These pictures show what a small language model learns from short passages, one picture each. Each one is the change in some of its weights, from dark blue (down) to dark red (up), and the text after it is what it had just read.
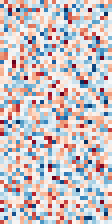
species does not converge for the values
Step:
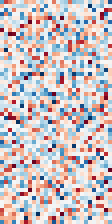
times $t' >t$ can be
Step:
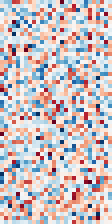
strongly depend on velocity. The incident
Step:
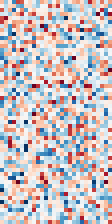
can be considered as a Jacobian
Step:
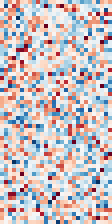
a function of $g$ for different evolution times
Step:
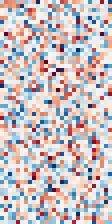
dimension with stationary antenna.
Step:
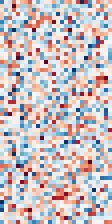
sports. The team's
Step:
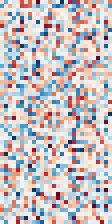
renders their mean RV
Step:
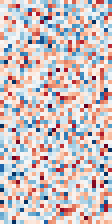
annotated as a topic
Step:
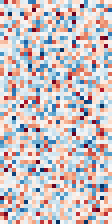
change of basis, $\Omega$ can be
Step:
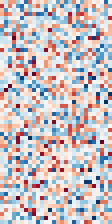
the experimental errors. This result indicates
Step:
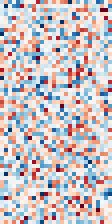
independent. We use $\hat{Z}$
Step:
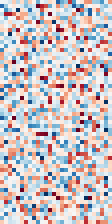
\end{itemize} Collecting
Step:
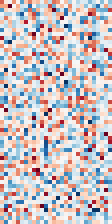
risk preferences in the
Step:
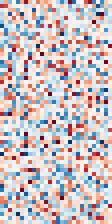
speed in rapidity.
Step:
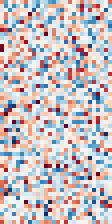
where we compute the ratio r between the magnetic
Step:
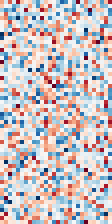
tabulated entry, return
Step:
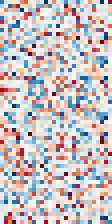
function up to an overall multiplicative
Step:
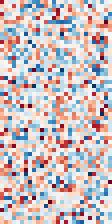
and dark energy (DE).
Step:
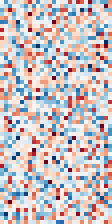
the ALP initiates
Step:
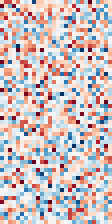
\in \smallset$. From
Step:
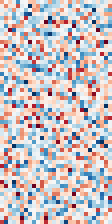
in the Schwarzschild
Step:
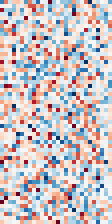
both cases the first number listed gives
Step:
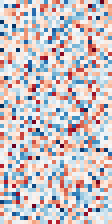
step to improve the quality of
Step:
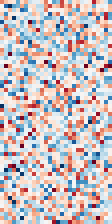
is a continuous symmetry and $K$
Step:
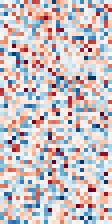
about what happens in that regime
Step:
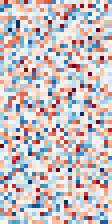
bosons in final state). In
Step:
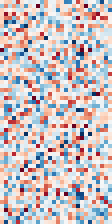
for small temperatures, we use the low temperature
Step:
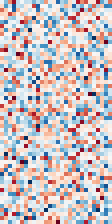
set of simulated pulsar timing
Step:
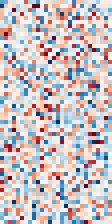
of FTL is similar to distributed
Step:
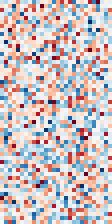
are compared to the existing experimental
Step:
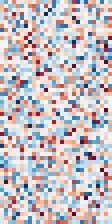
data set. However, if the measure increases
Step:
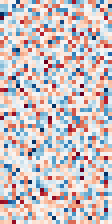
\begin{equation} h= \eta H
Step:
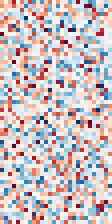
chromoelectric and -magnetic
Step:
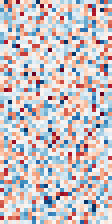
of the adjustement, all the
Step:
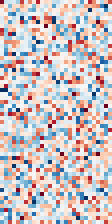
to which the expression levels are spread
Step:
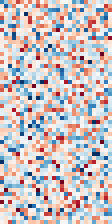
separation hypothesis of a
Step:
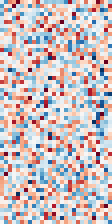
indicates that $\kappa^v$ and
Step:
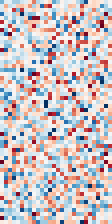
distribution, and the intervention distribution is
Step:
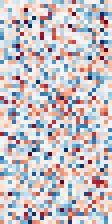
and is non-increasing in
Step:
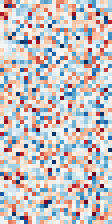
always dominates, increasing up
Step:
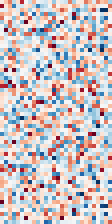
$\alpha$ and $\beta$ values of a
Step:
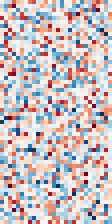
ions inside the ECR
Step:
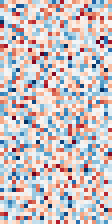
have a Jacobian determinant similar
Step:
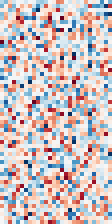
but is more easily achieved
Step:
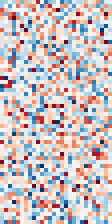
and data presented here to be useful to
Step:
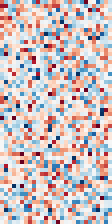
by solution of Q12=0}
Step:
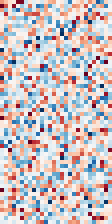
onto the open question of the
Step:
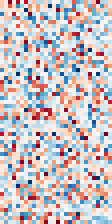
decompose the domains.
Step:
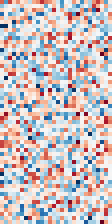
idealized allocation model, and
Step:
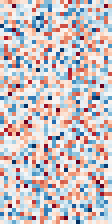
numerical point of view. Finite
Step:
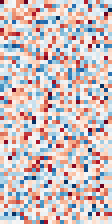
analytical solutions in 2DRZ
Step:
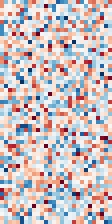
Z.; Davison, A.;
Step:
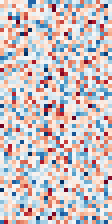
Key Laboratory of Information
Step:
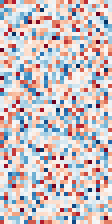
the ``octet decay constant"
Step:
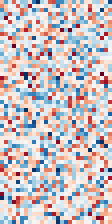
in the solar vicinity with results
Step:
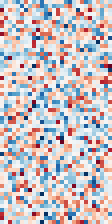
even or odd parity, one
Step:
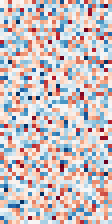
perspectives, a more general
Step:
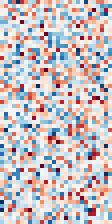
scattering intensity. The
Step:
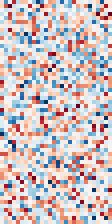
as a mixture model of the signal and
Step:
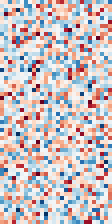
keeping similar intervals
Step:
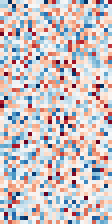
equations become symmetric when electric and magnetic
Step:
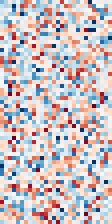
to tell at first glance, some
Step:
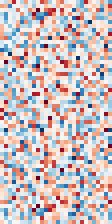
\bibinfo {author} {\bibfnamefont
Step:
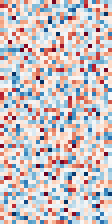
very generic conditions~\cite{KS}.
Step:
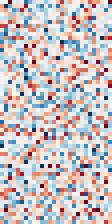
from the following recent major
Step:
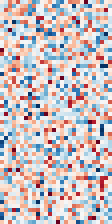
fit value of $\Delta_d$ indicates
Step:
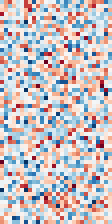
trajectory, has high probability. In other
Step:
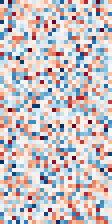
allow us to apply the approximation in the
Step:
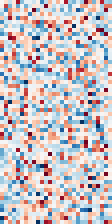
in Section IV. We evaluate and
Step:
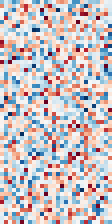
size} and \eqref{eq: V ge
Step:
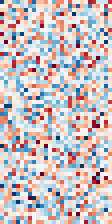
examples of which are shown in the next
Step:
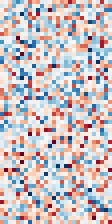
the leading-twist sector of
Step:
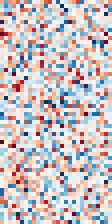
states. Rather than ascribing
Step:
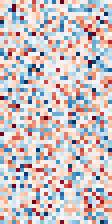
sensors, superconducting
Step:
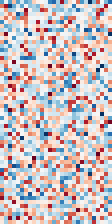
$a\in\mathbb R$,
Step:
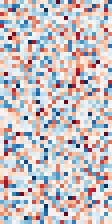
On the other hand, the
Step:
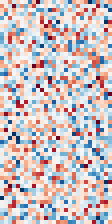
The above expressions show that the NLH
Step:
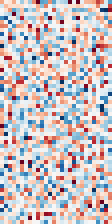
quantity $\Re(t)$
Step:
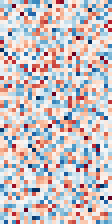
select only those induced by the
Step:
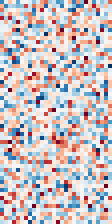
attacker behavior. Under this
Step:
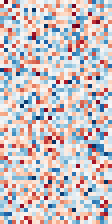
excitation sector, the coefficients
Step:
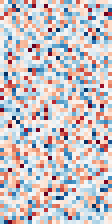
AGN feedback, but it
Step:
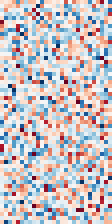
create and annihilate the
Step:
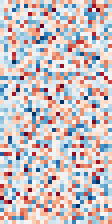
out of phase, i.e.,
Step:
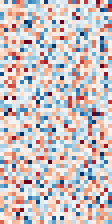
$\Delta \chi^2 \approx
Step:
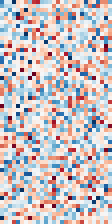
provide a RAL and bind it
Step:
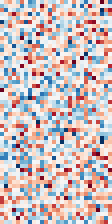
broad class of engineering
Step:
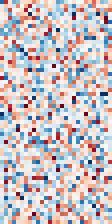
data increases with $\alpha$ but the
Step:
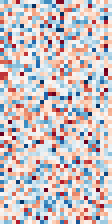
This figure visualizes the
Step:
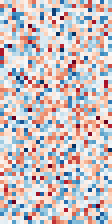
identities which do not generate
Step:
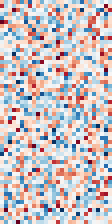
serious harm to the
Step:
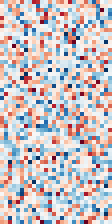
the spurious dipole
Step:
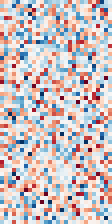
the detector and surrounding
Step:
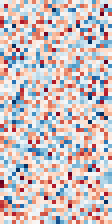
in noncommutative gauge
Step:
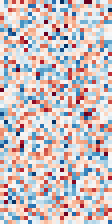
could be traced from [23]
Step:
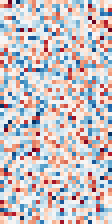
the memory cell vs magnetic field
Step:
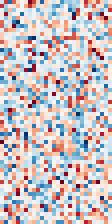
it comes to their formation in the
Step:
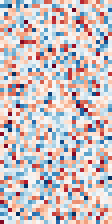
line. Using the complete numerical results
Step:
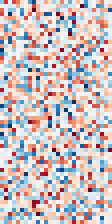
regions, a tensorial basis may
